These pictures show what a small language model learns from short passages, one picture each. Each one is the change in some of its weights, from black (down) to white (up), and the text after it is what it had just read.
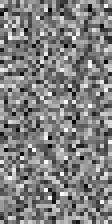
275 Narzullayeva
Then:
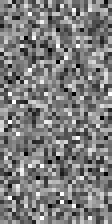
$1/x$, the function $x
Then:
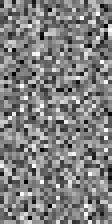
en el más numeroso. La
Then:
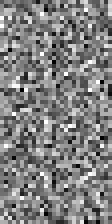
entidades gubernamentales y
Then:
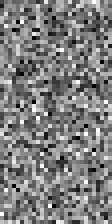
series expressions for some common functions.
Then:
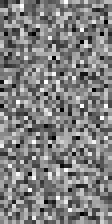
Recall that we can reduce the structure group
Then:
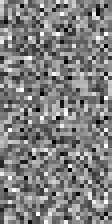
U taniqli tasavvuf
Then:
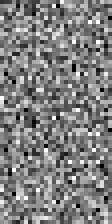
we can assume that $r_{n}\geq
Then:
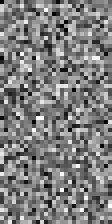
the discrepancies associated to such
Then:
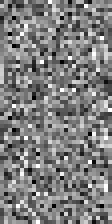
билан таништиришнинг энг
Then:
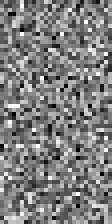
density $f=F'$, with respect
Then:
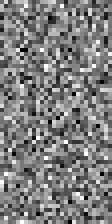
and $n \neq 2p^t$
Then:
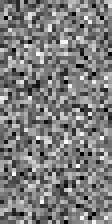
$\widetilde{\nabla }\left( \left(
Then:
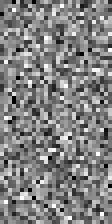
shaxs imlo, tinish
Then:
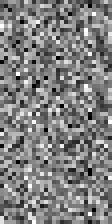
la certificación de la educación.
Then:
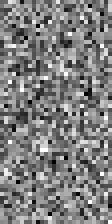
dos jovens de se engajar
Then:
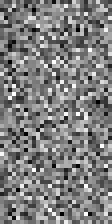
led to \begin{eqnarray}
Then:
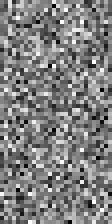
folhas, e transportam
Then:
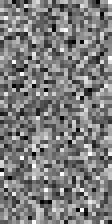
coscienza. Le prime forme
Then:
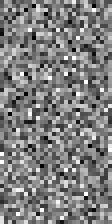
concluir que la aplicación
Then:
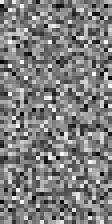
ko'rsatilishi haqida
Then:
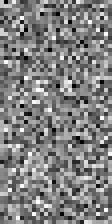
male and 127 female)
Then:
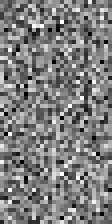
Ральский гос.
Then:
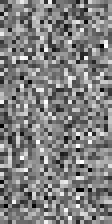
& \times\left[ \ln
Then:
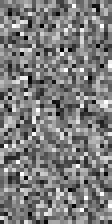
the semisimple case, the union
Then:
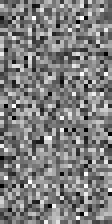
Кузги буғдой
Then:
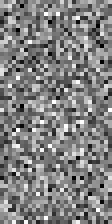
$\pi$. For the reader's
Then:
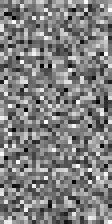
the $r$-element subsets of
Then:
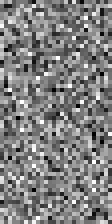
изделия. Но это
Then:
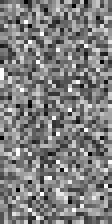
defined and independent of $\alpha\in
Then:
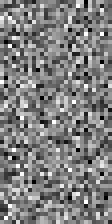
олишга хизмат
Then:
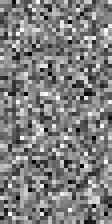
estos vehículos se
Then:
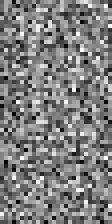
jogo duro, a que não
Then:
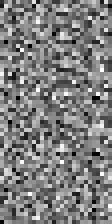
da incorporação dos conceitos de
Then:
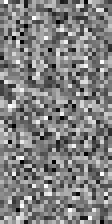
\ref{MFEM}, we defined a
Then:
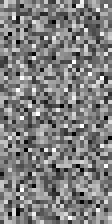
Laplace equation for the domain
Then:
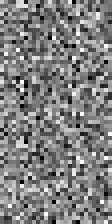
Har ikkala misolda
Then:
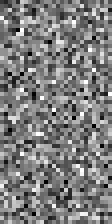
(R2) we obtain that the
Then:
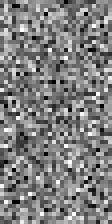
para describir fenómenos
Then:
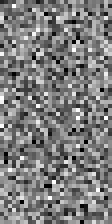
$\infty$ as $s$ approaches
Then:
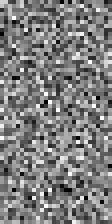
Theorem \ref{lem-c2}, we
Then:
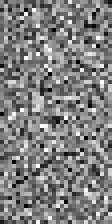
compostos e a tempo entre
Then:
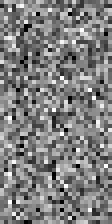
mohiyati keng yoritilgan
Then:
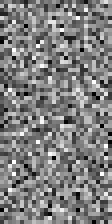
ce que l'on nomme
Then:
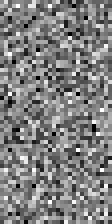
o trabalho vencedor: o
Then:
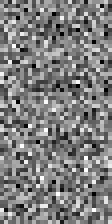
комплекс заходів для
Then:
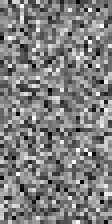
of zero Lebesgue measure, the
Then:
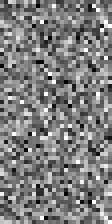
Function of Extraction
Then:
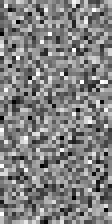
sintomas, fatores de
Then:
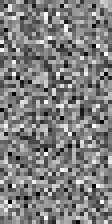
CDYBE for coupling constant
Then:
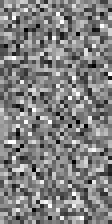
proses sakarifikasi.
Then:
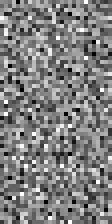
revisão de literatura
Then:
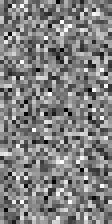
\emph{Euler characteristic} of
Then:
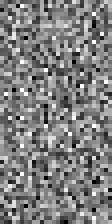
LUCY - IN VIA
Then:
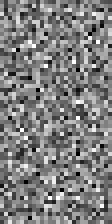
taille des élevages tend
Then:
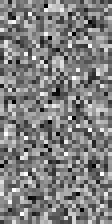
This outcome is driven by the
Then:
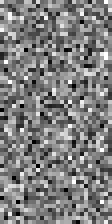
is an $\Fc$-characteristic
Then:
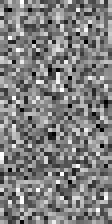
as~$M_{2n}$. We now show
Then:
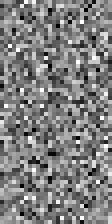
social desde una perspectiva
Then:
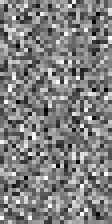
etilgan. O'qitishning
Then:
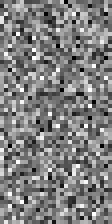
$H$ with $\Hk$, we may
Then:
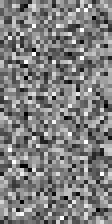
in der Stube. Der
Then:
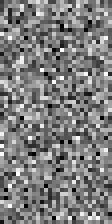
been widely conjectured that it is
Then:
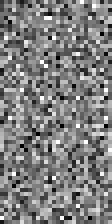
a melhora do quadro
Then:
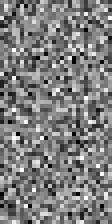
be able to continue to
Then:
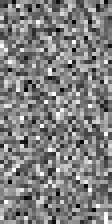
and Sobolev's inequality it follows that%
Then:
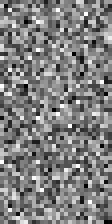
of bounded linear operators on Hilbert space such
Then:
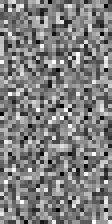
всей видимости,
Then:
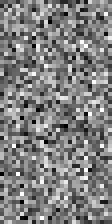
\phi \sqrt{t_0 \phi
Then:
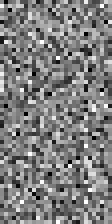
регистрации: а)
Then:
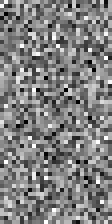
industry. *Journal of
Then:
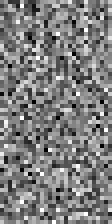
and we assume that $A$ is positively
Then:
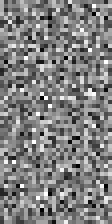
prezentarea produsului
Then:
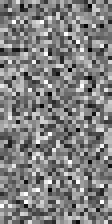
die Landnutzung ableiten
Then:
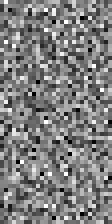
existence of geometric symmetries for the set
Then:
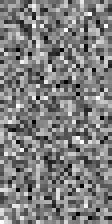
closed and convex. Therefore, the latter together
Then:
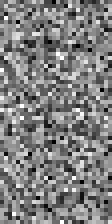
equations because the necessary condition for existence of invariant
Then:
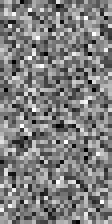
determinista. REFERENCIAS
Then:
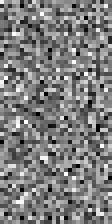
to the bulk of the original
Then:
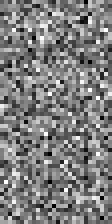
(2020). Modification of
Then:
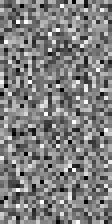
архитектуры и
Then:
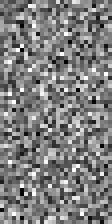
tahlil qilishdan iborat.
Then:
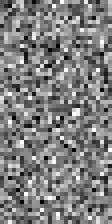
For $K=1$, the elements of
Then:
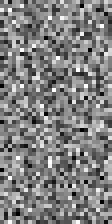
is shown in \cite{GM1}
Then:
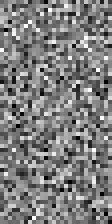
de dominio, y en
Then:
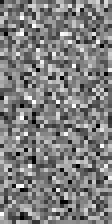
interpretation. Note that each axiom
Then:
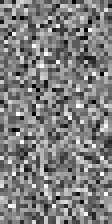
\left\{ L(\gamma^s )
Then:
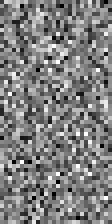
bundle $G\times_H W$.
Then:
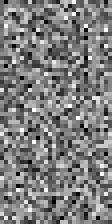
has \stab. It was proven
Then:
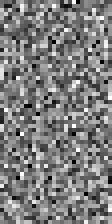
all sufficiently large $T$ and for some
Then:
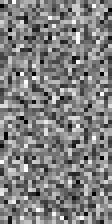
katta ahamiyat kasb
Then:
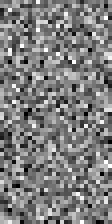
is H\"{o}lder continuous
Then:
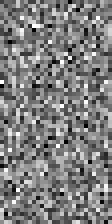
as follows. Connect $w$ and
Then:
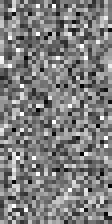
a Kahler manifold $(M,
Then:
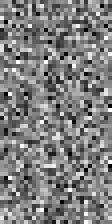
матеріали постійно
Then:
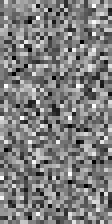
efecto, la mirada de
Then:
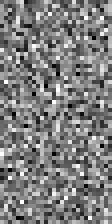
large $A>0$, we have $$
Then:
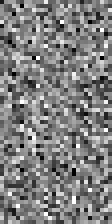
uptake by plants.
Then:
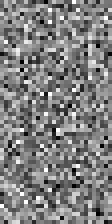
$i^{th}$ mini Schur
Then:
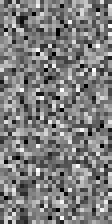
is gradually varied in order to
